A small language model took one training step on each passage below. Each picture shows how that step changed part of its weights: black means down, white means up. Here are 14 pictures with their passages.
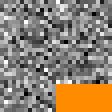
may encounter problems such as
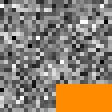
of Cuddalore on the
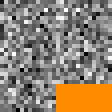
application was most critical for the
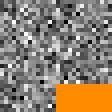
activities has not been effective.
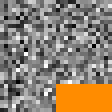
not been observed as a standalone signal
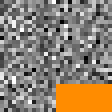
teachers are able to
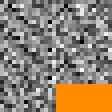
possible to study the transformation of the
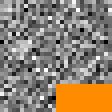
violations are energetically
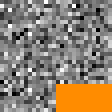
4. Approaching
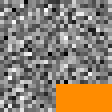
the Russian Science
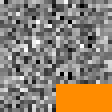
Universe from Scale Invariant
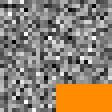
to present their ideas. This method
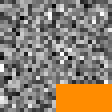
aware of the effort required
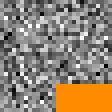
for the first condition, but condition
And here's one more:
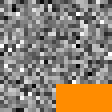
The on-the-spot
